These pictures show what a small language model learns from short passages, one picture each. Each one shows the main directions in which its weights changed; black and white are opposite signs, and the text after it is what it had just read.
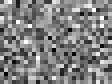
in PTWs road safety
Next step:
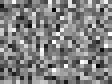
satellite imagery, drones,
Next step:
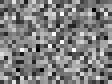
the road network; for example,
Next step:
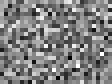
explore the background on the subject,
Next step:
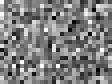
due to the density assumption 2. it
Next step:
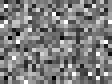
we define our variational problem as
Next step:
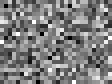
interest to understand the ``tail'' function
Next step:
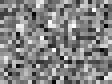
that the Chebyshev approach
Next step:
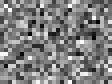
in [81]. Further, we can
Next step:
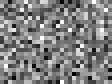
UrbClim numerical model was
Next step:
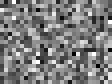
close to real-time way-points
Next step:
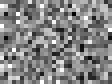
be a subdomain. $W$
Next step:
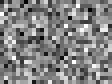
two cabled inverse braidings
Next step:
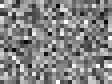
(DUT, ESTI
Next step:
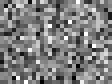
claim that $d_{u'} <
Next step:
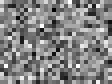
Cal Poly community. We also
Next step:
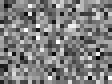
the angle between the earth station
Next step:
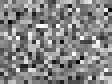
the developer to use and
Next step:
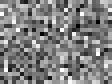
SDP-relaxations in polynomial optimization
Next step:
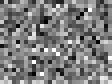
participant is not actively
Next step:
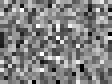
am not an expert in CFD
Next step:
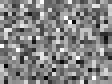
and the Linear Discriminant
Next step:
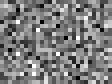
saliva increased, significantly differing
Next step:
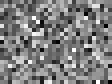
we compute $c_1:=
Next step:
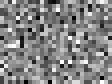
know Are festivals
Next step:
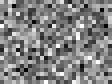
filtration on $L$ is defined in
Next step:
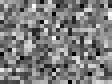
semantical level. The authors describe
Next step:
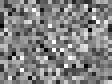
reported steepness interval.
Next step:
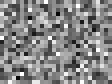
A somewhat neglected form
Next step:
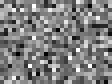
\right) \geq d + 1
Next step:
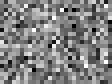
impact on volatility that
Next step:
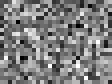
specimen in the PRISM
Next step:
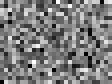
\end{equation*} then the product
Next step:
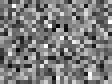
is comparable to that of the
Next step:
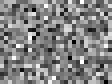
cytoplasm of
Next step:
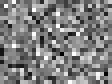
version of the Eilenberg-type
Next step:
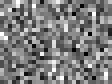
Monitoring ground deformation of cultural
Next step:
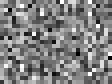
studies are required for more assessment by
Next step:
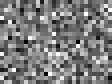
continuous family~$F^{t,
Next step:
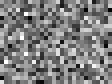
the algebraic sum of exponents on
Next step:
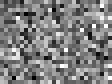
\] \medskip\noindent{\bf
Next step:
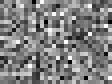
$n \ge t$ vertices with
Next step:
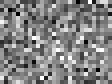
details of 'how' schemes can
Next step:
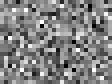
These relationships are determined by the value of
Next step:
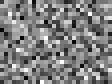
such that: \begin{enumerate}
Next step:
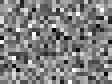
required demand of propylene
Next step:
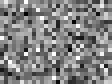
Hoy in the United
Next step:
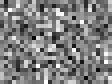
for each $i\in I$.
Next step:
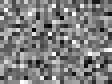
promoting more efficient utilization of resources
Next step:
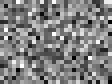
will be more satisfied with their situation.
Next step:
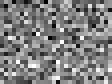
Science Transfer ZSS02102
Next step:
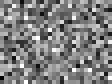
any hint on values of
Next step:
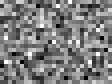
\nu(i)$ pour tout
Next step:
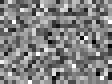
But the minorities are also
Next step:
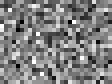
associated with the Lorentz
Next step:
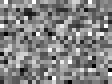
which in order to manage the society
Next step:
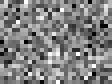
firmly acquire the lexical
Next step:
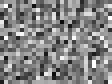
for more details. Fix the symplectic
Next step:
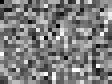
principles of the Declaration of
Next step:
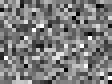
faculty councils which become
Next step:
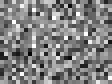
view of the uniform ellipticity condition,
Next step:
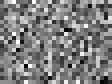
contrast to the calibration method, which
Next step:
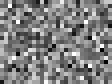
shown that the ILs affinity
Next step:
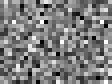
the difference of two means behaves
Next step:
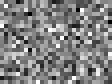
more concentrated in the areas of
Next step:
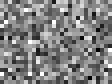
and continuous dependence are original. Furthermore,
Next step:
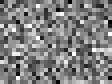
case the re-scaling method
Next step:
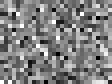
reservoir is fixed at
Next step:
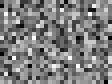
(c) compression and
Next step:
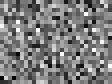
programming language and MS
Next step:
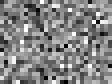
THE PERCEPTION OF THE
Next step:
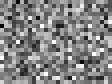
of irrational numbers (at least those
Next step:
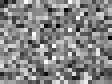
z}\omega = \frac{\partial
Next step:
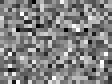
interest to construct face-magic labelling
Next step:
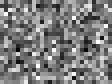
$a\in \mathscr
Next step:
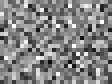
least one of the orders
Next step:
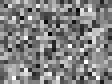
were not having any diabetic
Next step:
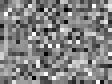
of Serre's mod $p$
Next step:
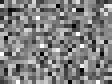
the one hand, a desired shape
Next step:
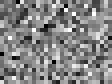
area have similar Q -values,
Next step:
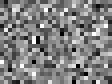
are $c_n$ such that
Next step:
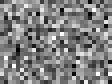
that the number of rapid transit
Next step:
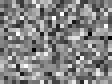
to the $r$ equations
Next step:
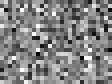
Investigation (equal);
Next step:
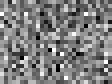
sketch an extension of the
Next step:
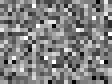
\label{step 3}
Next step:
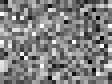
2.11 Optimization of
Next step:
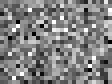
interests and act (again)
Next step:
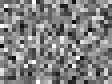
optimal coverage problem through the
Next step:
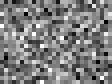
approved by the Local Government
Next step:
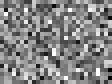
train service sequence. The number of
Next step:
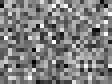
\equiv e_2+
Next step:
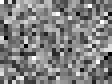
companies. Publicly available in
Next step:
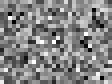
heavy metals.
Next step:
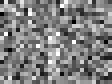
a specialized team with transparent work
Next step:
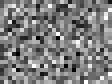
that the distribution of perceived stress is
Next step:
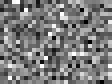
control[10 - 13], in which
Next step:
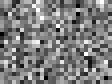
and x , y are the private
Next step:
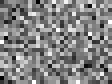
development of healthier, more sustainable and
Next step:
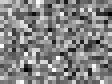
navigation in both known and
